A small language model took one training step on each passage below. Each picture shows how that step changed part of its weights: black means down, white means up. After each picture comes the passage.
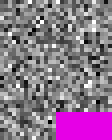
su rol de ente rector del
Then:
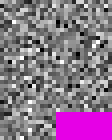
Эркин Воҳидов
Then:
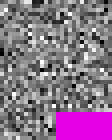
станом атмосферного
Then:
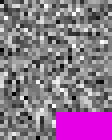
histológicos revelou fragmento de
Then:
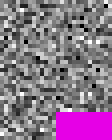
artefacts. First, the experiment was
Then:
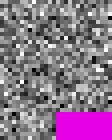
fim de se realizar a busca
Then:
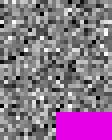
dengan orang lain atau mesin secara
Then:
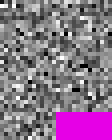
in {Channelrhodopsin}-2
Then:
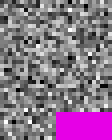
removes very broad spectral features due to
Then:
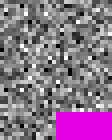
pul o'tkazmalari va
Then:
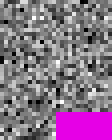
the $r=-1$ eigenvalue
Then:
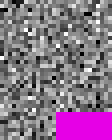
результатов зондирования,
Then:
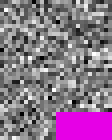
algorithms to capture different patterns in the
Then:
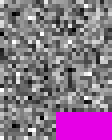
турли турдаги транспорт
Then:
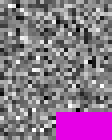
studies for the 802.11 MAC
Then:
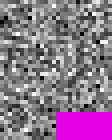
of random fluctuations, large number of samples had to
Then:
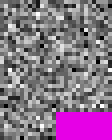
use of symmetry). The user is moving with
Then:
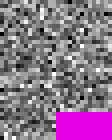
calculated as a measure of entanglement due to thermal
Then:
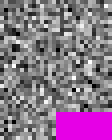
models from the pre-training process. The first
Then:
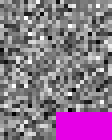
международная изоляция
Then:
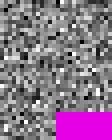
amostra (65%) demonstra
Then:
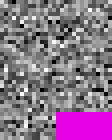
In terms of the lapse $N$ and the
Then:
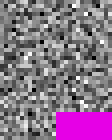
a model for the WSN.\\
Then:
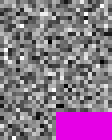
may result in Displacement Damage and
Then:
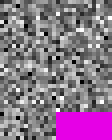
their origin at the halfway point
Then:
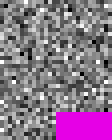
be consistent with the pre-burst emission. We
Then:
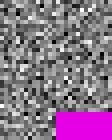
multiplication in \name{} implementing the
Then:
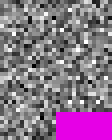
mise en commun d'outils, mais
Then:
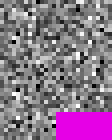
the evaluation of the anomalous amplitude.
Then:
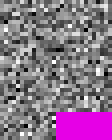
asymptotic behavior of the related
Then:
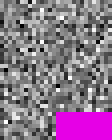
роду *Halimolobos*
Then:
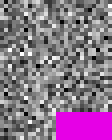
düşürdüğü gibi
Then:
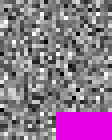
de los tumores de glándulas
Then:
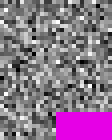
esa kommunikativ kompetensiyani
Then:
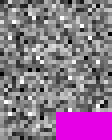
adalah ketika guru memberikan
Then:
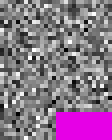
«Они начали накапливаться
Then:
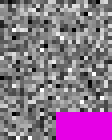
la palabra " \bar{e} "
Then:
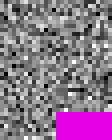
deviation from $\Lambda$CDM compared to the
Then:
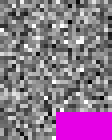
\ \noindent Cornwell, J.
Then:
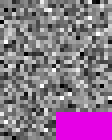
dark matter. \end{abstract}
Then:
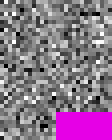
a phase grating along the direction from the
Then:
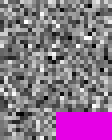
first simulated in an error-free environment
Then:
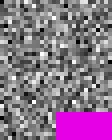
hissini qaror toptirish,
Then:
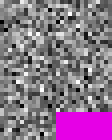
interaction data of HoneyGPT and
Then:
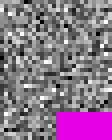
que geralmente indica hipertonía
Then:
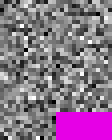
a supersymmetric compactification. A
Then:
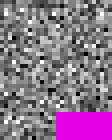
transparência e sustentabilidade financeira
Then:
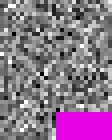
edi. Forteplano cholg'u
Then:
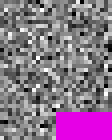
Основными продуцентами
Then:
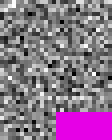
the lab. The pump beam is modeled
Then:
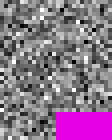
those of the non-extreme solar
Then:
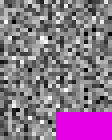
due to the sign freedom of quark masses;
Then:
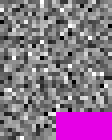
to be trivial for simplicity.
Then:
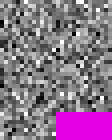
В идеально работающих
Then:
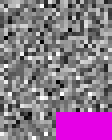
meslekte zaten iletişim
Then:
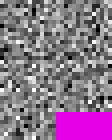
and satellite galaxies are shown as solid,
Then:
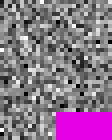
to specific voices or recording devices the dataset
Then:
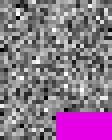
to reverse this dissipation by gathering
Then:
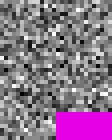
peculiarities of specific research cases
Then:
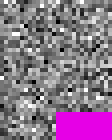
matter power spectrum by the square of an
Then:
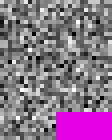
description of the spin ladder,
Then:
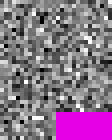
Stationarity analysis of SWCNT
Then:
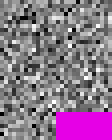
o'quvchilarining biologiya fanini
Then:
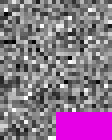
infectious diseases. Vaccination
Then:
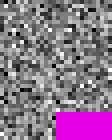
de Sitter branes. The warp
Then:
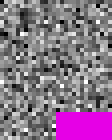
Warchavchik quem projetou a
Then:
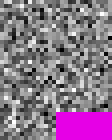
cutoff for both fluxonium qubits
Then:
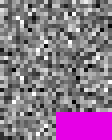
investigación de la NFPA). El informe
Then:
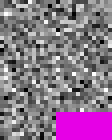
to reheating. Fig.~\ref{fig5}
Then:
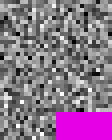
of the observed channels and concluded that for
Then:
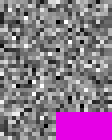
known observational properties of dark matter and dark
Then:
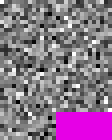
crystals, respectively. A striking
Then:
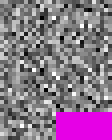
Muhimi, vokal san'ati
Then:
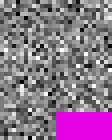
d'environ 7-8. Agiter 30
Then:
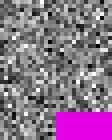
compared the coarse-grained surface energies
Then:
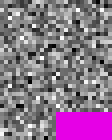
Hubungan utang-piutang
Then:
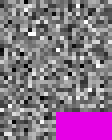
боғлиқ патогенетик
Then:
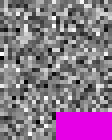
across multiple realization of the fading. Although
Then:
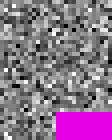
International Institute for Mathematical Physics,
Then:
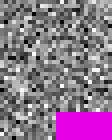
orbitals in a LL, which is given
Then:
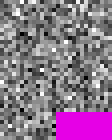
search algorithm in order to identify RRAT
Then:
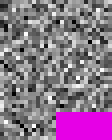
same material, some may conclude that it is an
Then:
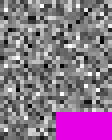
is in the rubbing direction),
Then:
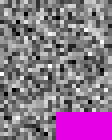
third terms on the right-hand side
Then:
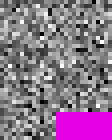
pencegahan penyakit kanker
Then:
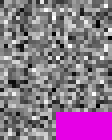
de la contingence met l'accent sur
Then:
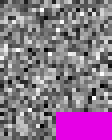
te buigen in die zin, dat het
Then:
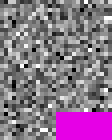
(2000). \newblock \textit{Finite
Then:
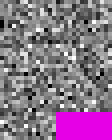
доступа к необходимой ему
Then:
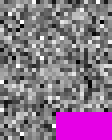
there is almost no compensation in the
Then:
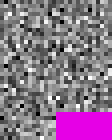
por dois softwares diferentes. Um
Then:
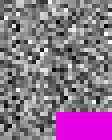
distant star, because Proper Time
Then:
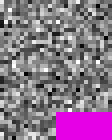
parte de la crítica sobre esa
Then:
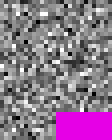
por Inácio de Loyola, e
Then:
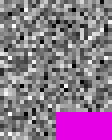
describe the distribution of products, communication and
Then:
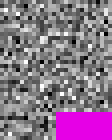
muon magnetic moment coming as function of the scale of
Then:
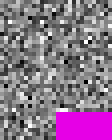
háborúban. De csak
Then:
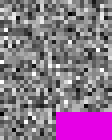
aller IKMK-Partner,
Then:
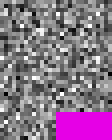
par les lecteurs français du
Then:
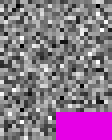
hasta dos metros de altura (6.5
